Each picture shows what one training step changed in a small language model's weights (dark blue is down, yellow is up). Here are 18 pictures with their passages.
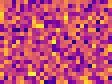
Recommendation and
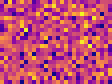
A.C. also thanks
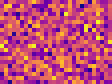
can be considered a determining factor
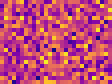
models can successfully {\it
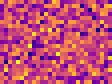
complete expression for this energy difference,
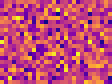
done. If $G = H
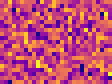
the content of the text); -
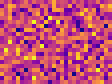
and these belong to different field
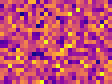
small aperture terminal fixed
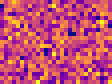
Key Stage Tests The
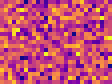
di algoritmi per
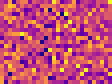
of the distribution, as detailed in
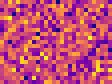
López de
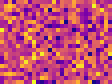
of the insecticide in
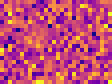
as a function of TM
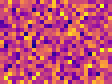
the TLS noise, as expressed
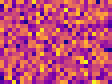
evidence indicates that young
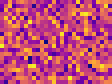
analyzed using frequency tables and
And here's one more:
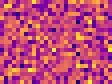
can easily be negative, if
